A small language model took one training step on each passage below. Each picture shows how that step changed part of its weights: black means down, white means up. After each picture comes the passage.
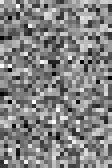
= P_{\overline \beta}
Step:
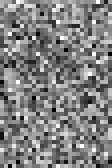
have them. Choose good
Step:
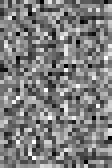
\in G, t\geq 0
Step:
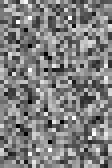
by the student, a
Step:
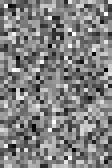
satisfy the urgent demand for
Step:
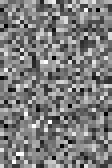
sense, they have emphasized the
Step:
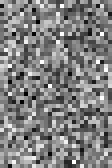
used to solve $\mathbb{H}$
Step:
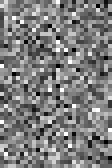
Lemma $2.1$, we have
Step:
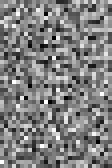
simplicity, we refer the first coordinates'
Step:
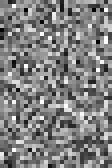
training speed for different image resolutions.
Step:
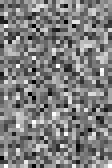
will hopefully improve their computational
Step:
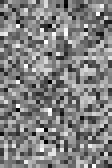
algebras with the same dimensions of the corresponding
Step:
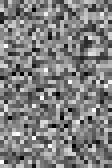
FV waste was generated in an
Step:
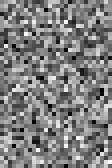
#1 appears similar to the lower
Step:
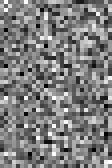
of its services to user needs, but
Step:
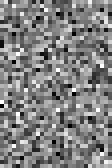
panel data for the period
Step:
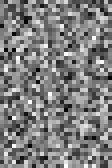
a unique global regular solution. As for
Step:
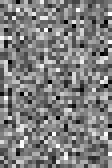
otherwise not (easily)
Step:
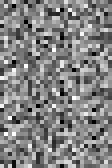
adopted these policies. Even a good
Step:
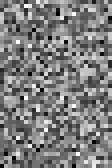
J-1 teachers to capture detailed
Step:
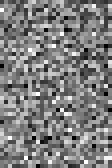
deviation* μ mol
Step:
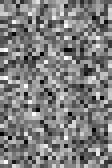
improve the throughput achieved in advanced
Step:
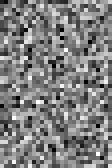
structure so that the classical result of
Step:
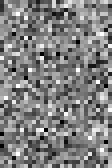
permutation of } (1,
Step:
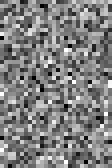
the limit $h\to
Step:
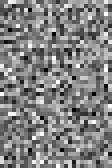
different eigenvalues or it has one eigenvalue but
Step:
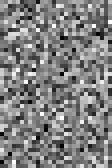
scholarship and the
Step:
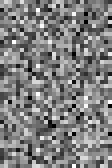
etc. Figure 2 Example of
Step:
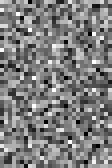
such that $\alpha(x,
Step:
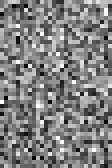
weak random attractor which attracts a
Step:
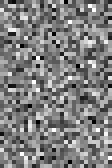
unit cost of transportation is significantly
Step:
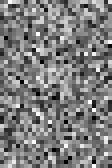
one estimator over the others can be
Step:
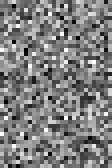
power production using sequential convex
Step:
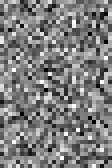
amorphous NPs in temperature
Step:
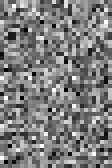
even in pathological conditions. Our results
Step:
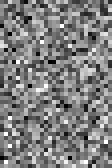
a rational function. Namely,
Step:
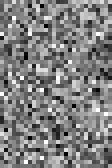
If $M<N$, we introduce
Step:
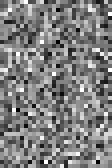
effectively participate in the Act
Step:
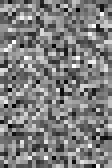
resources widely and openly.
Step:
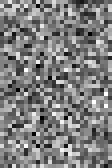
focus on trying to verify the
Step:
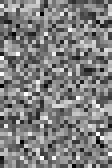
have been actively involved in providing
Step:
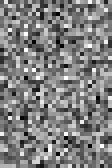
model for inference. Integrate
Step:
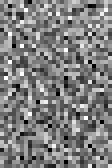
side vanishes. Hence the value $$
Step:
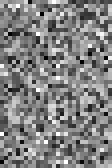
is engaged in an activities like
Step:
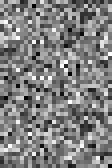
applied to the sick body.
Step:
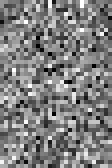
Against Cisgender and
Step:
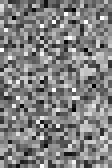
product-to-sum formula of
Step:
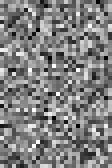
carried out in this field, but the
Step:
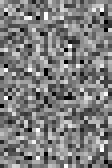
the teaching and learning of science, will
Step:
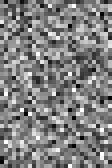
a student creates an interesting or
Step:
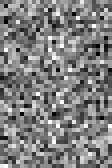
in 95% isopropyl
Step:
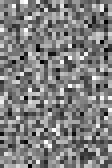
the game approach on consolidation of
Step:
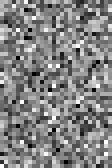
found that functional groups were consistently represented
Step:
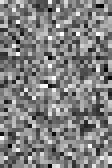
with mathematical statements. In this study,
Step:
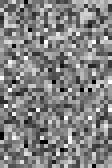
they have no intersecting point. In
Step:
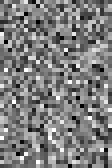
to inventory the plant species
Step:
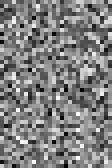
The sample size of the teachers is
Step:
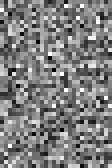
TFs, transcription factors.
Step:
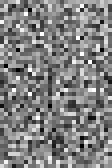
equivalent circuit model ·
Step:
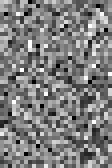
to that, naive
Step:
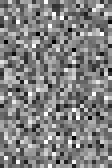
it is consistent: if he cannot
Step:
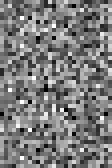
Interpretation Sex Male 20
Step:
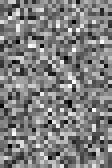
hardware constraints. The results validates
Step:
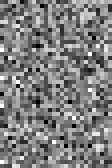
the reaction rate caused by the
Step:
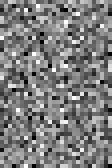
different methods. Preconditioned
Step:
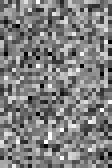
wider NT context, the
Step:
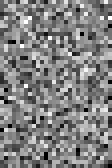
in a more healthy and
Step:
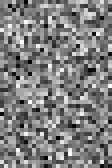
occurs only for the clusters corresponding
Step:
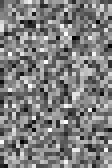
economy in mind. There was little
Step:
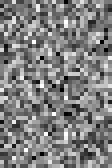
The solution generated by crossover and
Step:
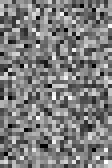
on these features predicted the dimension
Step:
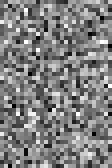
observations as to how the concept applies to
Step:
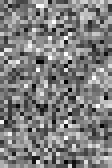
is adjacent to $d$ other
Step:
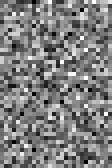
moment map is \begin{eqnarray*}
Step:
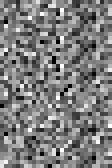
solver 'ode113' in
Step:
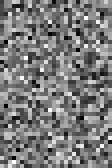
admit singular $\underline{M}$,
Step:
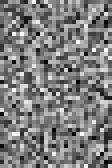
a similar process to the previous
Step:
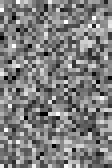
between them. In order to solve these
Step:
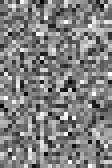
is naked, in the process
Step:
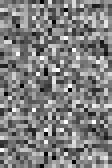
and $q$ have the same
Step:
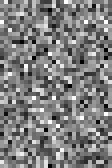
of CAD/CAM
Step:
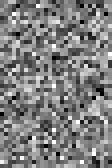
social question is located at the
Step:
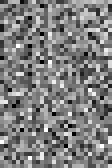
the topology of the network.
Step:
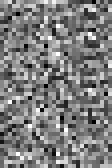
of programme performance practices adopted by the
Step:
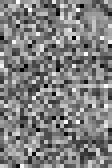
whole dynamical plane. %As we have
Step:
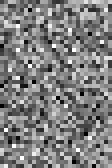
complex geometries, and validation against
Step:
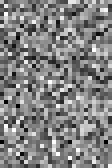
are equivalent: \begin{enumerate}
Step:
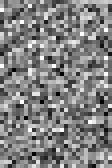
PVT, TES
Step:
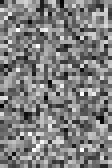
appearance and mortality in patients
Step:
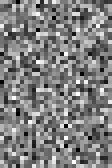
always on soft core processors which
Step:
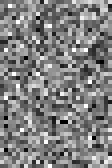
at infinity. Indeed, for any
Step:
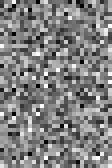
Some detailed look at some of the
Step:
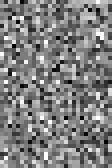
the Union, and therefore the
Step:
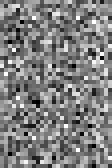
industrialization requires skilled professionals
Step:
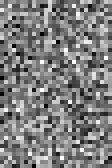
Edge-spheres, which
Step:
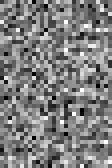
Aspen formats). In addition
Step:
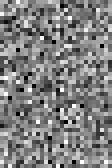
using decision factor analysis. Keywords:
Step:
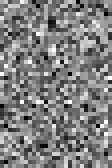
is the integral of the penalty function
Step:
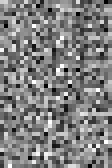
Career Dimensions", University
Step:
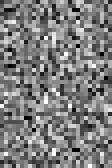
The members develop and maintain research and
